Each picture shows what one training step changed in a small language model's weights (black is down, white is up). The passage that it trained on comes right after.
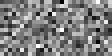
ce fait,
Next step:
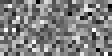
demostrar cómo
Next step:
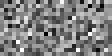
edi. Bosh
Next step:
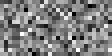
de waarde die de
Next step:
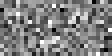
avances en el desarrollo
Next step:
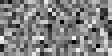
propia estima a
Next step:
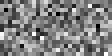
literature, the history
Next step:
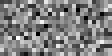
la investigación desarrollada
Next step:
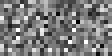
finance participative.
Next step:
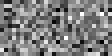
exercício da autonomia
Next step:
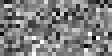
tempo em vários
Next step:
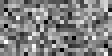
має за мету
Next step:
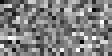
Rachel Min
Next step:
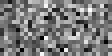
yangi tabiiy hamda
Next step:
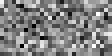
birga sudning
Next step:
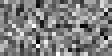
стандарта с
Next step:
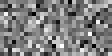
activa dan naar
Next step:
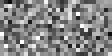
para ajudar na
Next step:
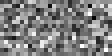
Acessado em:
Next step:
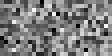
détaillées pour
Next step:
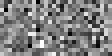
και τα νέα
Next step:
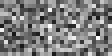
atestă că
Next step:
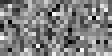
berkala, untuk
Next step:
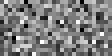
shiddat bilan
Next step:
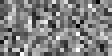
bu qurollar
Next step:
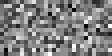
Código Civil
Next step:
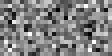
государственности в
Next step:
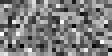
concentration in
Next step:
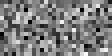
de Educación e
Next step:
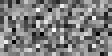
proceder diante das
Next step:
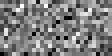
\cdot \mu +
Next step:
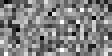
melalui observasi dan
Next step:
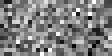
ham ovozi
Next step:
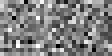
FDZ ab.
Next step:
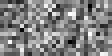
texnologik va iqtisodiy
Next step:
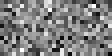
раціональне використання
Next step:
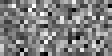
yo‘naltirilgan shaxs
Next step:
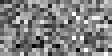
Oston de
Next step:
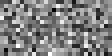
internacional ARAGÓN
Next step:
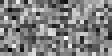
ham O‘rta
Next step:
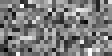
КПК України);
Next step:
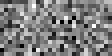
have given
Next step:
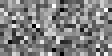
qayta tayyorlash hamda
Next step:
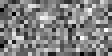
que no duda en
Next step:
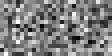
a través de la
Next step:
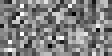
akademiya 3
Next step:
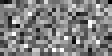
suporte necessárias.
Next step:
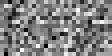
futuro. En
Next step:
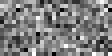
tashkilotlar) tomonidan
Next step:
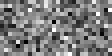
что любой
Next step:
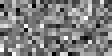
is the restoration
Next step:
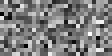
building materials
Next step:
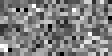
andere dan de
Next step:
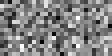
educational institution of
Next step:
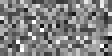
wie Klee
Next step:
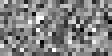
adolescents de cette
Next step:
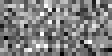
на діагностику
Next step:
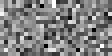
ancha katta.
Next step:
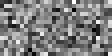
ser um local onde as
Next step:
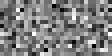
va ma'nosiga
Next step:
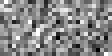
maktablari musiqa
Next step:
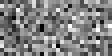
the Philosophy of
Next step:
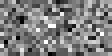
namunalari haqida
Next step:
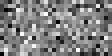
uchun $\omega =
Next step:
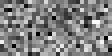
empresas diversas, quanto
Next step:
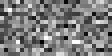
preparación. Sin
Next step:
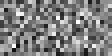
of knowledge in modern information
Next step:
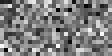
OF WORD
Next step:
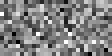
eng kichik
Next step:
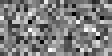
de confianza y
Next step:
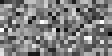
Escribe las
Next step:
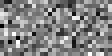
dan pemahaman
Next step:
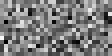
ancoram na
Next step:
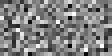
de los proyectos en
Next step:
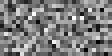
apartó de este
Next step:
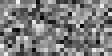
certain components,
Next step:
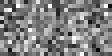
des élèves.
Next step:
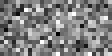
bir nafar qizi
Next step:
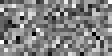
to determine the
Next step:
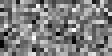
representanter fra
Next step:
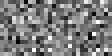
la gravedad del
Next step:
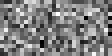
“clash of
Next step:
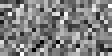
6 atenderam aos
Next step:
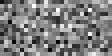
und weitere.
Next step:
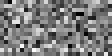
nativo y su
